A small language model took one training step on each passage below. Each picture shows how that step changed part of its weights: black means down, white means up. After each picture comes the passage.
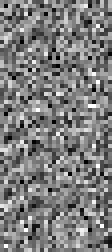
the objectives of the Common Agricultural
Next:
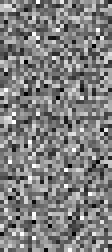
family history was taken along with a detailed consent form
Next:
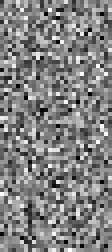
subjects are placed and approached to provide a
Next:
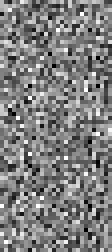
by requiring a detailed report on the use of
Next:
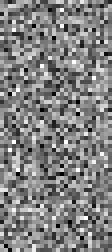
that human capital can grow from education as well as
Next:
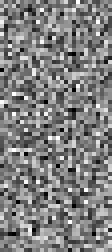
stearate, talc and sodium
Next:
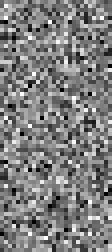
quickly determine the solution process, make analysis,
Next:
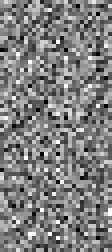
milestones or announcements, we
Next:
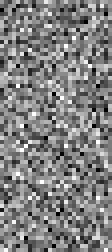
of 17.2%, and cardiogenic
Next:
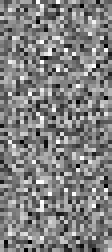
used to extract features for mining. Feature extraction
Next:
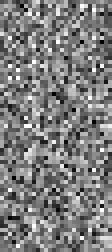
carried out detailed quantum chemical calculations on the interaction between
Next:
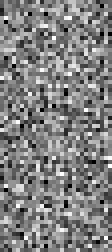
Fuhr P, Kappos L.
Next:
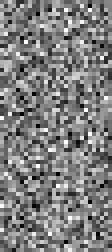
the clinical signs it is again divided into
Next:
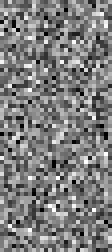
we concerns, in tourism sector, ICT
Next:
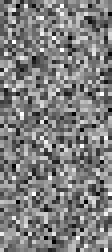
the fat in the ration is digested
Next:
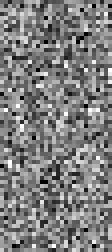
over ASE for the amino acids that
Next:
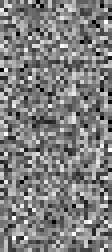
challenges of microgrid deployment or
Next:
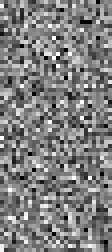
the human mental health (Begum, 2019
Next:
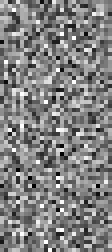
that could stand with and compete against such
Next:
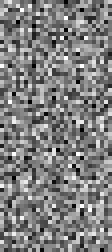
during manual processing of tuberous food
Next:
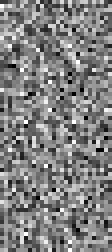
price, but should be guided by the quality
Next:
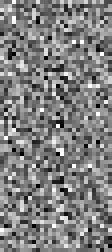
length for the arms and 40 cm for the
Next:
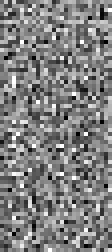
(disk) that leads to the extraction
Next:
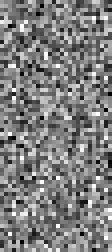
the first subscript indicates the polarization
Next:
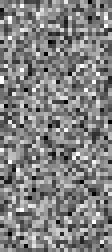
by diffusion mechanism over 12h, which followed
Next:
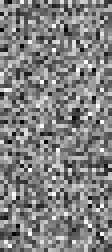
of 35 participants, all in a state of good
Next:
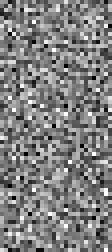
menstrual cycle among adolescent
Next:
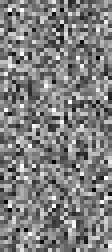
with the end effector and ending with the
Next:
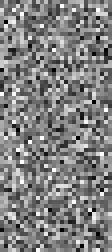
can have not more than five standard acres for his
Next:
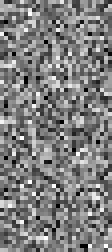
transect on the NW flank. In area
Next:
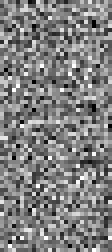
in the contemporary church.
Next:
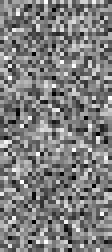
March 2014, do you believe that these people
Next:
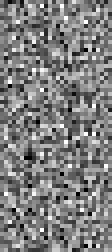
mechanism to help enterprises to greatly
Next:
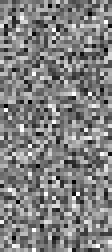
as a maintainer (100% pollen and
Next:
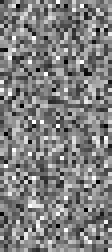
hourly vehicle flows measured during
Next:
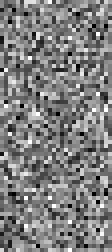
of enzymes acting as proteinases,
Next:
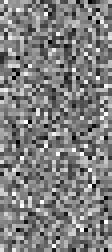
young are more lethal.⁵
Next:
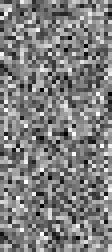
the kinetic behaviour. Nevertheless,
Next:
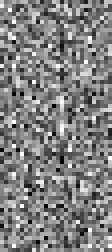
then sum up the weighted signal to yield an
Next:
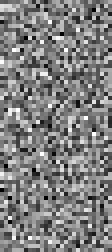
about user trust in AI discourse and
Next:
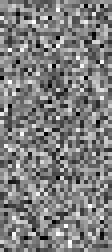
for type I interferon (IFN)
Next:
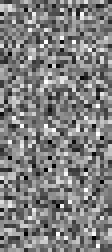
world of connection. Now clients or
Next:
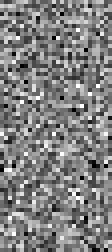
and interfacial shear strength is shown in
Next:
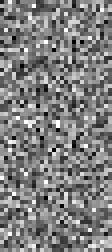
the design of problem based learning models, 3)
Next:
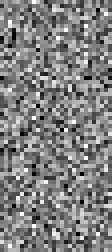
Finally, it assumes that the target societal
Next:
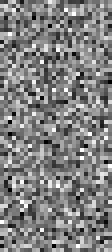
banditry. By identifying specific health
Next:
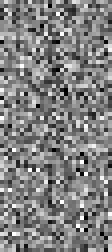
# text = These are not very popular due to
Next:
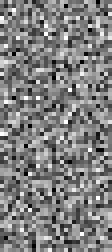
development. Jia Lin is a teaching associate
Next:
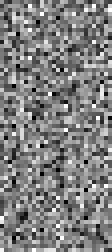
of natural gas and preventing emissions of
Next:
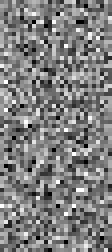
< 0.05$). There were significant reductions in
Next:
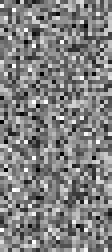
created and a logo that is a visual identity
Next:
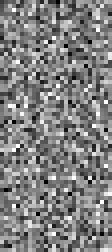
survey spectra of CoNi (1:1)
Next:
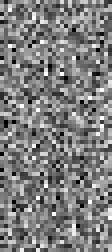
constant coefficients. The nonlinear part
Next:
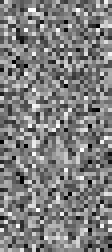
Considering the benefits of exercise, optimal
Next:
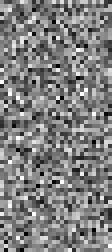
the full alphabet, and a text comparison
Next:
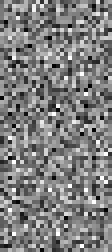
***Quercus banatus* grows
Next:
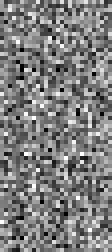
method significantly increased the human activity accuracy. The
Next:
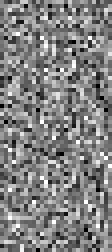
by several quality characteristics including: (i) average
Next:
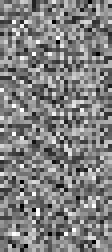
and boosting the integrity of the systems
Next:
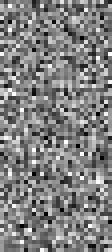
facility. Facilities and infrastructures are required
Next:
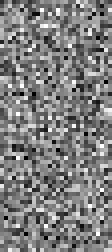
for experimentation. Figure 6: Soxhlet
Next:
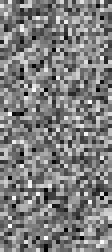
the impact of FDI inflows in developing countries,
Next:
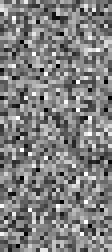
therefore provides information on the total effect of the predictor
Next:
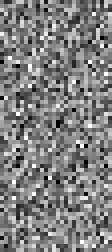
of the complex **1** are listed in the
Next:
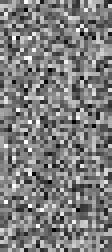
precision farming application scenario enabled by
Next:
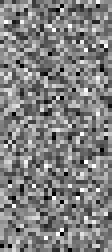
some $e \in Id(R)$ and
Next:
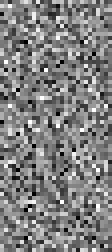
typically used because it will produce a homogenous
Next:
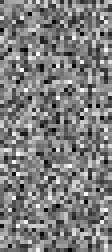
et al., 2024). Therefore, this study aims to
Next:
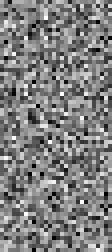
model that embraces multicultural
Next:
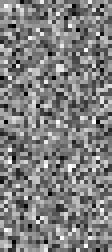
same tests repeated at these intervals.
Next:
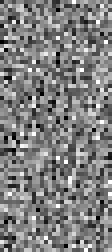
Chaudhari, Sakshi
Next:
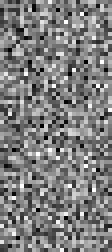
at Arctic observatories ZEP and
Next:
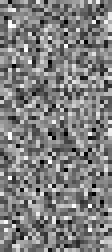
the ketal ester (6;
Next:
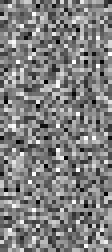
grading system, which classifies more than
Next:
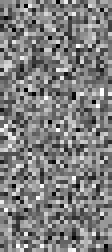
the majority of patent applications related to quantum
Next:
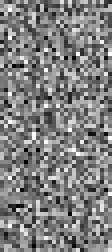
structure. Dimension 4: Formal recognition and
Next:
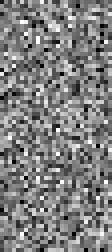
Archaeology of Greece: An
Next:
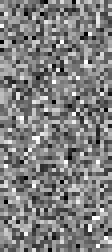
novel polymers and the in vitro release
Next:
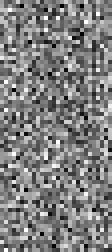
relative. 2.1 Theoretical Review The
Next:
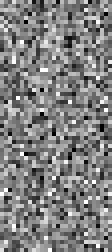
Technology, TU Dresden, and
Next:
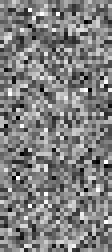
the land acquisition process through these seven
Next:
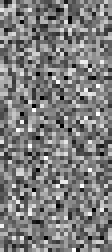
in radians (FWHM) and the
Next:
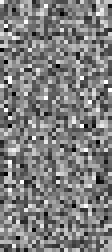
opportunity for experimentation and early reversal.
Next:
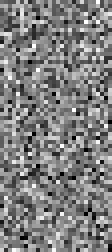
a result of the reward they anticipate
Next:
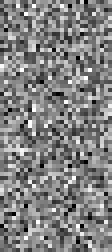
model considering a flow between parallel
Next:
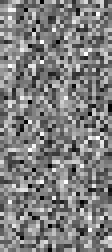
PDC injection. The maximum thickness was
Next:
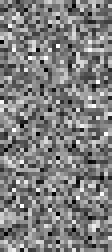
consider the physical example of elastic two body
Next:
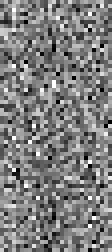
Ambala³Senior Resident,
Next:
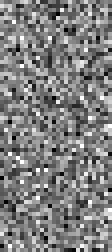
even if the diagnostic medium has been
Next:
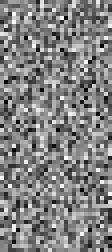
film part of the journey;
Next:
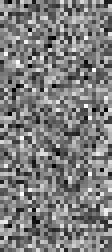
in the statement of the problem. Integrated
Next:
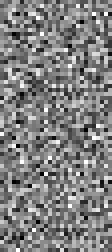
the mordanted fabric was laid out
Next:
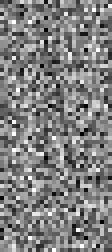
Treatment of crown or root
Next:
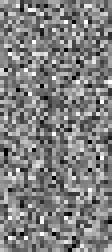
CO and HCs at $-7\text{
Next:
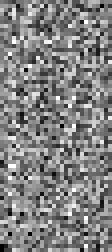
Parallel Discrete Fourier
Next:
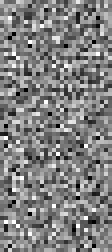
out to be higher and amounted to
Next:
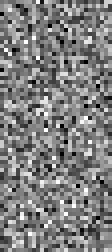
many other states, does not contain an express definition
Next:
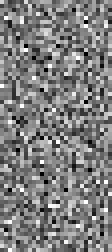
The Hadith was Authenticated by
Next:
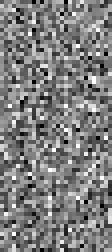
OCPs are still contaminated in
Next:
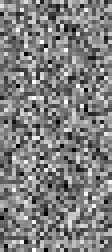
may be obtained based on the X-ray
